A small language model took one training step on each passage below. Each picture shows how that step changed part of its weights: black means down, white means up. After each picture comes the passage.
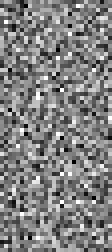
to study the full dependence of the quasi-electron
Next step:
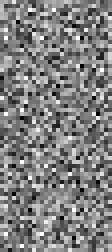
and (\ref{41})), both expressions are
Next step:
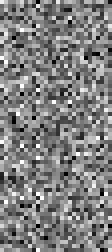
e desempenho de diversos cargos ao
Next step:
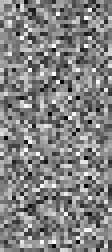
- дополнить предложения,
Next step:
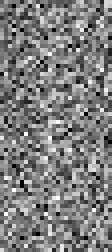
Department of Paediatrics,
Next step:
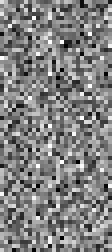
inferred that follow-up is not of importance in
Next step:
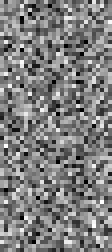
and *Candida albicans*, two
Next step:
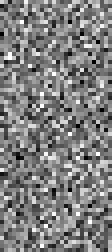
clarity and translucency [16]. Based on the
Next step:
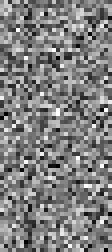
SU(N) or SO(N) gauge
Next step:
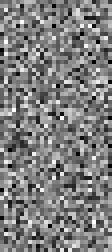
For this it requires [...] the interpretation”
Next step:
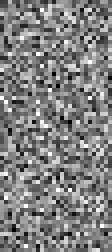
is understood by universal human values, like
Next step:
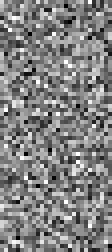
olmaydi, uning boshqa fanlar bilan
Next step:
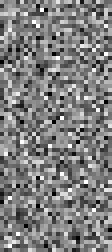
model (LM). The incorporation of genomic information increased
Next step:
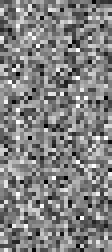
en la página de resultados de WoS
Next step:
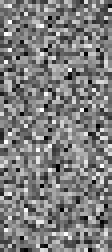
5 year Number of data observations 155 data
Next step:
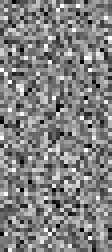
is frequently used to correct grammatical
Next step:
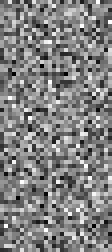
— маніпулятивні»:
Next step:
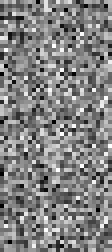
code for end users. These consisted of: the
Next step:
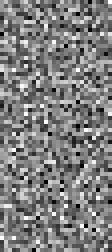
local variability at (x, y) is calculated from the
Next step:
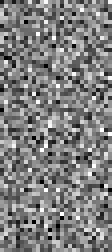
are scheduled when they arrive in the
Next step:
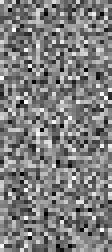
find \begin{itemize} \item 2 \,
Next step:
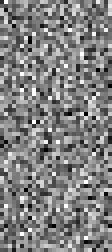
plasmon polariton (SPP) are fed
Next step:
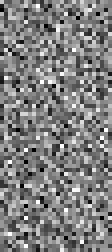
to integrate), it was established, for each given configuration
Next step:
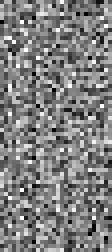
en cada sujeto, pues así como cada
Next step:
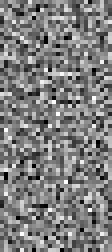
city is located in Dasht Sharah, between
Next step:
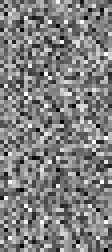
йўлларда ҳаракат
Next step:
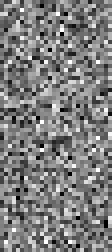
\end{example} In addition to the other models
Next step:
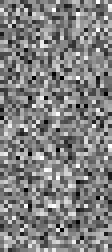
chemical potential and band offsets for the majority and
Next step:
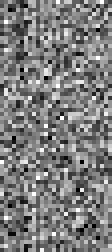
examines the encounter between the legal
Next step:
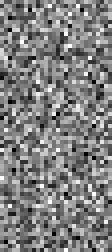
Hoppe \cite{Hoppe1} has
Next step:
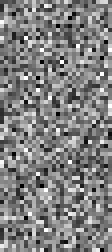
plaquettes of the square lattice, on which
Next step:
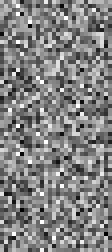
and experimental databases with a large range of
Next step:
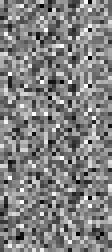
mavzular haqida fikr
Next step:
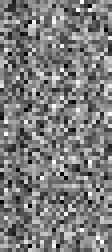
obtained over the wireless network to match the
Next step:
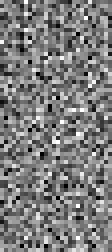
\cite{wang2022data} combines neural networks
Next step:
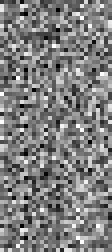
bo‘lsa-da, mazmunan
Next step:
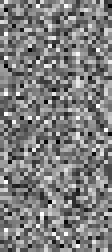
of Lockheed Martin Corporation,
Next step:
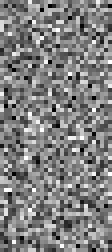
\caption{In $(a)$, comparison of the robustness
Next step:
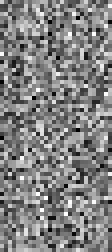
the popularity, interoperability and impact of programming
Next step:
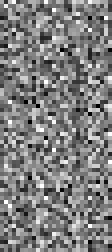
foizini sanoat mahsulotlari
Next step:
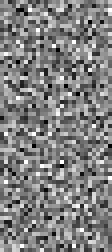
corresponds to scalar modes, $m=\pm 1$
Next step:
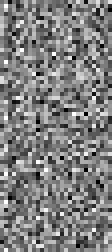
los sedentarios indican que no les gusta
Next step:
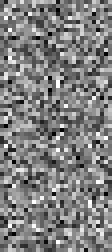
ser entendida como produto de uma sociedade
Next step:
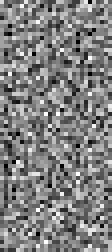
haqida bayon qilingan. Kalit
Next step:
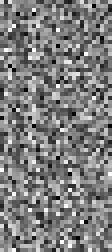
turn influences the competitiveness of shipping
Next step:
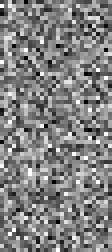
змінами) [Електронний
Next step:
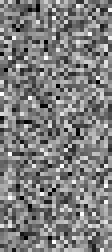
district heating a cost-effective solution.
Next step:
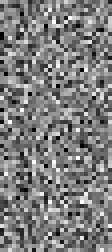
and abnormal events by learning only normal video.
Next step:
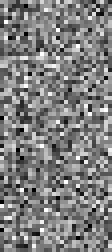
recommend the top 'N' applicants for the available
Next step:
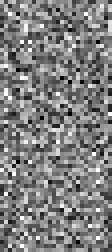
barpo etildi, bu jamiyat 1973
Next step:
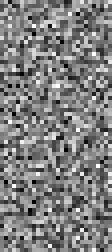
The VCO from 74HCT4046 is employed
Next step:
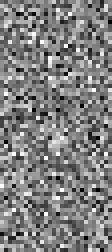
Minnesota: University of Minnesota Press,
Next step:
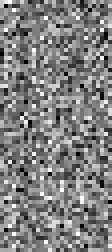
also given. The cases include the equilibrium B-field
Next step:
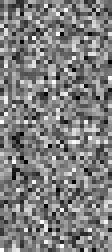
variances of the data were determined by conducting a
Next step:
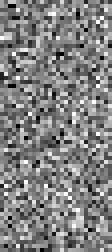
E1 4NS, United Kingdom }
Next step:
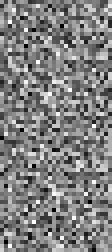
corresponding points in projected top-view image are needed at
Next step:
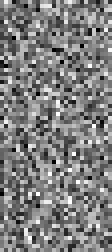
receives a job identifier that can be queried
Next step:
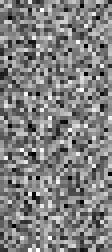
shown in \cite{Mena2018}, that
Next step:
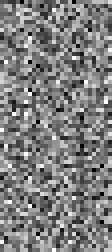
instances of "metacognitive laziness,"
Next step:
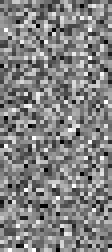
carbon \citep{ventura16b}, in this
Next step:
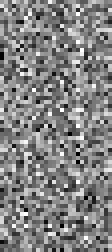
muhim qonuniyatlarni o'rganadi.
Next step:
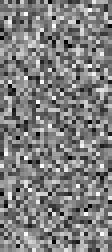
issues remain, for example storage technologies (especially
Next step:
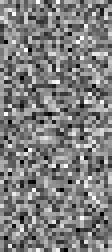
і соціального середовища є
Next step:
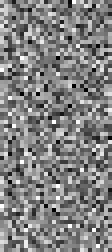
(2015b). *Handbook of Emotion
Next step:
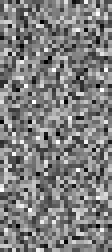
enabling flux measurements down to sub-percent
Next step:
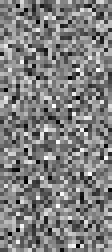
данных, обосновывающих
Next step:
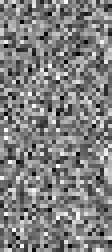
Children and Adolescents. 7th
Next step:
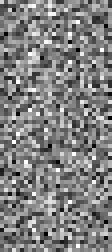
$if level < 4 and Payload1 \subset
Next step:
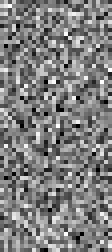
NT-Xent ($\tau$ =
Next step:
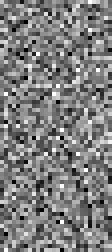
qadriyatlarini bir butunligi va
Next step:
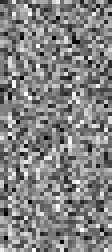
necesita un replanteamiento del sistema de seguridad
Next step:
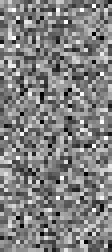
рөлі жүкті
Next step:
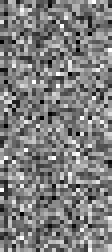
oqimini harakatga keltira
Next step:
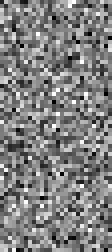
transition induced by the nonideal force theoretically satisfies
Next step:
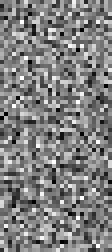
time, a SUSY GUT symmetry like
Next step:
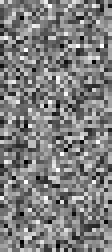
What's the role of institutions, conferences,
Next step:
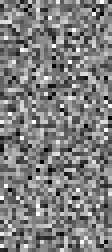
propagation length, $L_p$, respectively, for the
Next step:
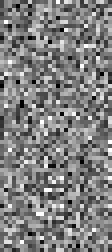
obtained by $p_s(t) =
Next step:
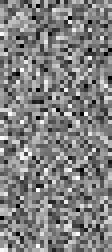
Esto sólo será posible bajo la
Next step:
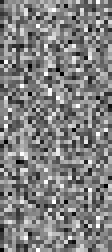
old wives' tales that warned of
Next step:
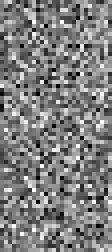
However, static algorithms only work well when there is not much
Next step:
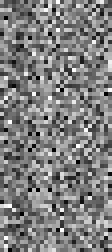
not} imply that the effects of the technologies in the
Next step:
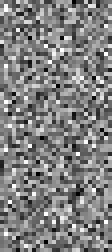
FT, Pradel FG, Laird
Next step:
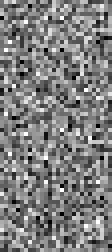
studies is relaxed, enabling the analysis to
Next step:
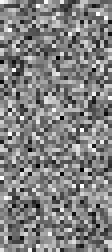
the probability of transmission success at a slot.
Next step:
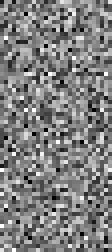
Rio de Janeiro: Rioarte,
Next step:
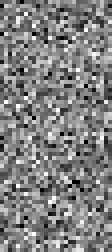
Exchanger Course No: ME 310
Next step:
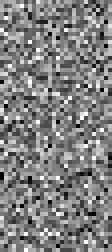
величество Свободная
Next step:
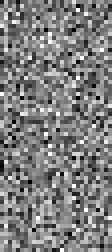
a distance of 10 cm with the light emitted by
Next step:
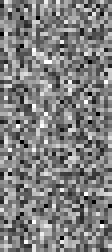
emphasizes not only the aspect of retribution but also
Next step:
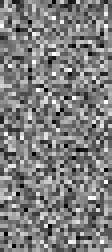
for every emitting region. To improve the accuracy of
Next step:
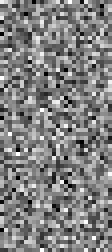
various shapes. \begin{figure}
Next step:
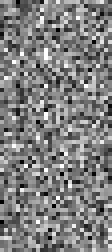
for both modules. The entire process is formulated
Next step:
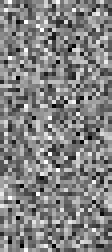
set increased to 9.66 billion, indicating that
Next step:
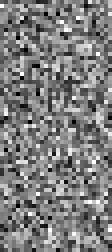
due by other *tet* resistance genes or
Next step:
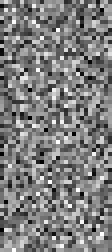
great help. Analyzing how to achieve this integration
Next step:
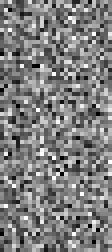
time, use it to derive the master equation,
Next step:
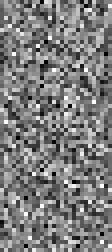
distance setup would just be temporary, and they
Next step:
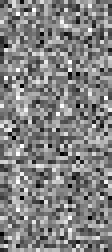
o'tgan asr oxirlarida yer
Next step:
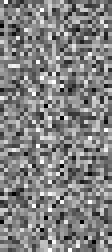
the students. The findings of the study showed that there was
